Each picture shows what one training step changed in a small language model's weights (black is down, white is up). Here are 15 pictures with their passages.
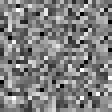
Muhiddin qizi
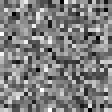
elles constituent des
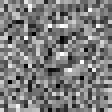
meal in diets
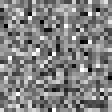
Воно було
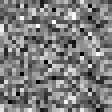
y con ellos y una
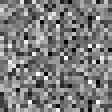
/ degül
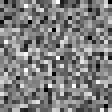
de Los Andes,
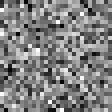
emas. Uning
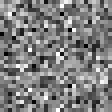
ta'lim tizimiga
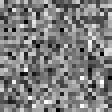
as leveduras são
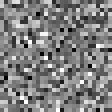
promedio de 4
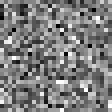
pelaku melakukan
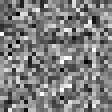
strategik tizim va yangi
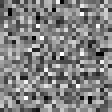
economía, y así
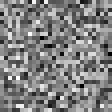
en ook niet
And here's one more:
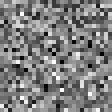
року, що
